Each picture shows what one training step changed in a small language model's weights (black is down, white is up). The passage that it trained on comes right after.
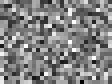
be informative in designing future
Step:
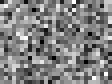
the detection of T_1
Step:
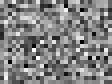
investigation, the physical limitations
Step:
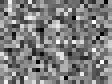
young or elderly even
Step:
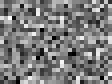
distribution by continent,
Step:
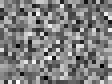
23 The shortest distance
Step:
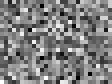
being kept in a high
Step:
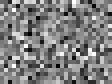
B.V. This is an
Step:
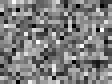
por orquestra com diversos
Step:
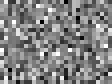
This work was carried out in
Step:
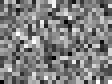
Facebook use will
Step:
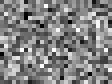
a collaboration. Entries
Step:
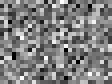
all, as has been observed further
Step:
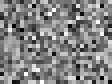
para empresários
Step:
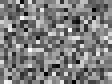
de análisis y
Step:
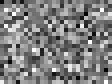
Marne en Transition)
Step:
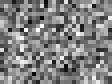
61.0% of significant
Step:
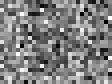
Increase assertive
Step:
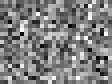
теории и практике
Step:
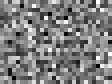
20 subgrupos con 10
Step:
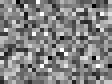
based on experimental data.
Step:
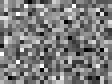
contribute additional support, these
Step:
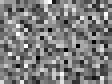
pathway, and other
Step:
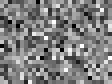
1 23: End while
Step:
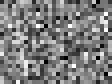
level, the large majority of
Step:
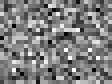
reported to predispose
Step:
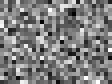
was similar to that used by
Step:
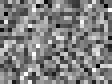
papel da imagem nos
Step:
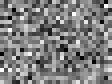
or micrograms, not
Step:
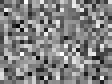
This is to show that the
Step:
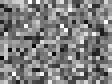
to check the radiation
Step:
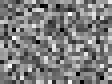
coupling strength
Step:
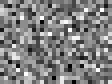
de que la versión final es
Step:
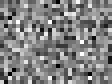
приходит к выводу
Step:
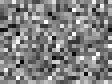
планирования в
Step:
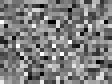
of executive position
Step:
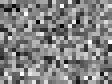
Aparelho de Estado
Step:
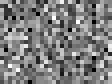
writing. After
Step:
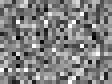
yurish orqali
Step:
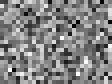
CENTS. por las
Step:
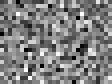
last chapter is about
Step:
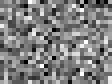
two methods, we needed to
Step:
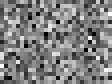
qilish yo'llarini
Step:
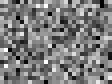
brought the issues of
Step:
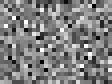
and highly reliable.
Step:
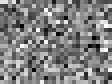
A lesão pulmonar
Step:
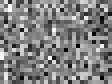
in other words, when it
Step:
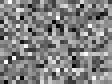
have degrees or
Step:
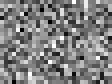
níveis moderados
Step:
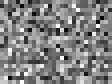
practices were developed and largely
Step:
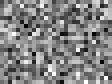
residue core increases
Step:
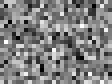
Hussain R et al,
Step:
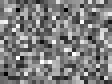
to play its crucial
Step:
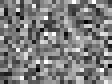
découvrir les
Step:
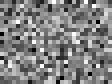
age. There was a positive
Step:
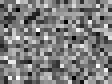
irrigation and variety
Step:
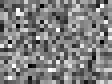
изд. дом.
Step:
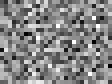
approaches to performance was conducted by
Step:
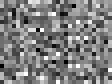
enfocaban en
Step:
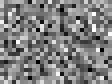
sharing protocol to
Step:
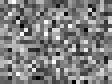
Лале тарих
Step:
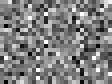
of experimental students who participated
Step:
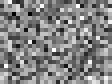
than others. For
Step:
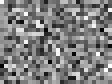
on the generalized confidence
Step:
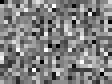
и внедрение
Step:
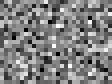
the equation $Au +
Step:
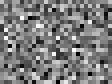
for a ductile material
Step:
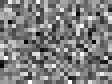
harakatlari sifatida
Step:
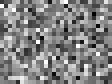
*A. elatus*
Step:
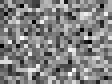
well-developed modern
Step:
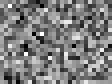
Thebes near his
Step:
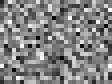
coinvolti dà
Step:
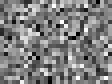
hepatic and renal
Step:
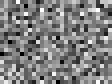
vertical resolutions by
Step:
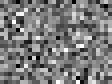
ester group and is also an
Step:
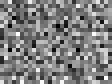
who must balance innovation with
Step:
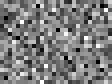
OA are the high price
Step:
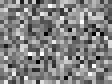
code are available openly and
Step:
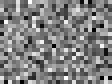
simple clinical and
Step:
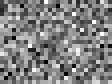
Достоверность результатов
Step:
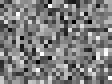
applications. In previous works
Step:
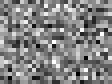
Бех І.
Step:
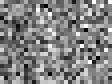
becomes unstable
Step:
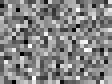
contains all datasets generated
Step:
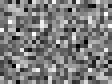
electromagnetic energy
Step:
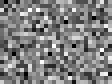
The most intense interest in
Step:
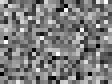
of a primary education teacher
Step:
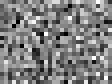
evaluated using real-world
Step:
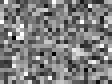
petrographic characteristics
